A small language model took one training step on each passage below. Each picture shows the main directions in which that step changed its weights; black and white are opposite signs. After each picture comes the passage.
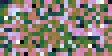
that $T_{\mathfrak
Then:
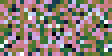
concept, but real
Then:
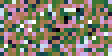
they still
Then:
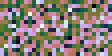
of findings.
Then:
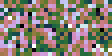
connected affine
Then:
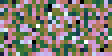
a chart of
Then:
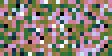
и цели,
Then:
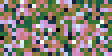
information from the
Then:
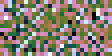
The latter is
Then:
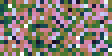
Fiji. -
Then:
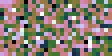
and due to
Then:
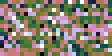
detección y el
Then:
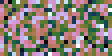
resultado e
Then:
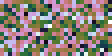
Remark.} A random
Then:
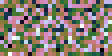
sampah yang
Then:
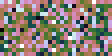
sabab va
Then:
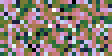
losses of
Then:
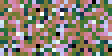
U Buxoro
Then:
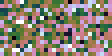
de economistas,
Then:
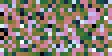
when the requirements
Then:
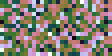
topologies are also
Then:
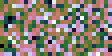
teknik beceri
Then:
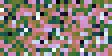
sciences. The
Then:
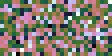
since trivial modules correspond
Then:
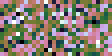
discută ideea
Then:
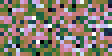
classical scalar
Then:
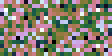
do condenado
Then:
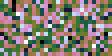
intersection. The
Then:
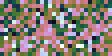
no que diz
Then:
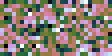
Therefore, $T$
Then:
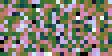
positive integers such
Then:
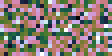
of Socialism with
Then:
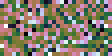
clip %
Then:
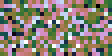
bir narsani u
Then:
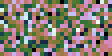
– Vol.
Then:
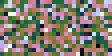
clear definition. After
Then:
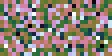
maqsad va
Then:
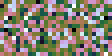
біля дна
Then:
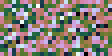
oriental de
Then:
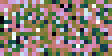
and only if there exists
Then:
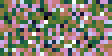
R. Consumo
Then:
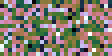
Verma modules
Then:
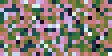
$ using $\pi =
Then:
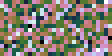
As a consequence,
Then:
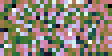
a rank initial
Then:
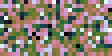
precisava ser
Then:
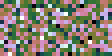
a 2 layers
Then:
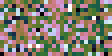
and the limits $$
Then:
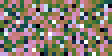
double cover
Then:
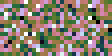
$X$ is a
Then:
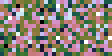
меры с
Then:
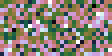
both appear naturally
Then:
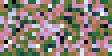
many terms, it does
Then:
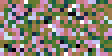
with at least one of
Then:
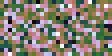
different agents may
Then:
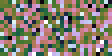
Plano factorial
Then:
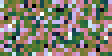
oper $[E]$ and
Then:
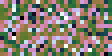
result for birth and
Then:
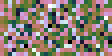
é possível
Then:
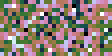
are two-step
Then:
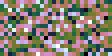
de vorm van een
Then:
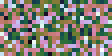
there exists a subset
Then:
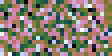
in $K$ is
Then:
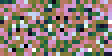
frame with frame bounds
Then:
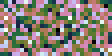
is necessary to show
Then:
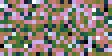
a leader at a
